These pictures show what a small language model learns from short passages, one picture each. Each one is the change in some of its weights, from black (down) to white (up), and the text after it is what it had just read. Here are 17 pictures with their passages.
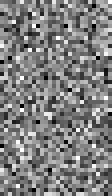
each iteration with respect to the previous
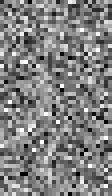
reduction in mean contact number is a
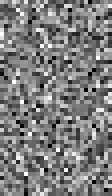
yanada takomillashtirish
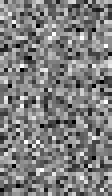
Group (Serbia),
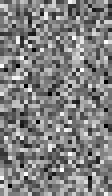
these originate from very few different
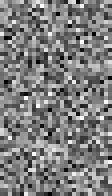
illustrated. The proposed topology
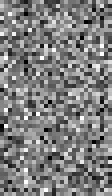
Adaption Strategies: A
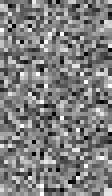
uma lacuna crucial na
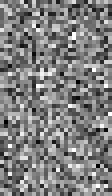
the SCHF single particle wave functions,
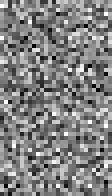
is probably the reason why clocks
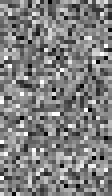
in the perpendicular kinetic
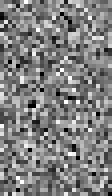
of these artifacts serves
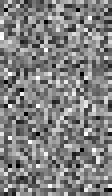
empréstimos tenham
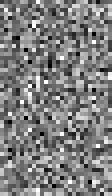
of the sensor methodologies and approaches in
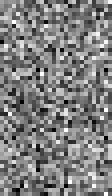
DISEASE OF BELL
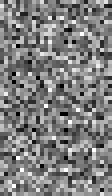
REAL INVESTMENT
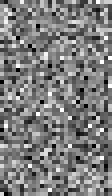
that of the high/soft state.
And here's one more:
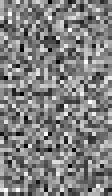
shoirning asarlari
